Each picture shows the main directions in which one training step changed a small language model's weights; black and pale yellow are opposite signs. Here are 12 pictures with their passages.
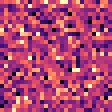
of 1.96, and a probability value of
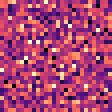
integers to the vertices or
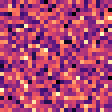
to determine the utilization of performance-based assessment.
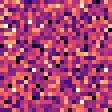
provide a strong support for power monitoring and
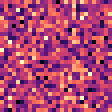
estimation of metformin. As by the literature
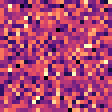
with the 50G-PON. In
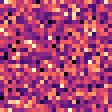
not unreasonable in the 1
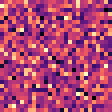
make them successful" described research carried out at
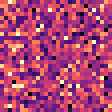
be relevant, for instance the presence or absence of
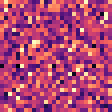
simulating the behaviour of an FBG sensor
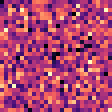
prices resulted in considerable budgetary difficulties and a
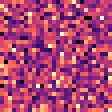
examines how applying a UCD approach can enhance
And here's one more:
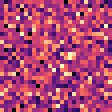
Sainshand. Date Range:
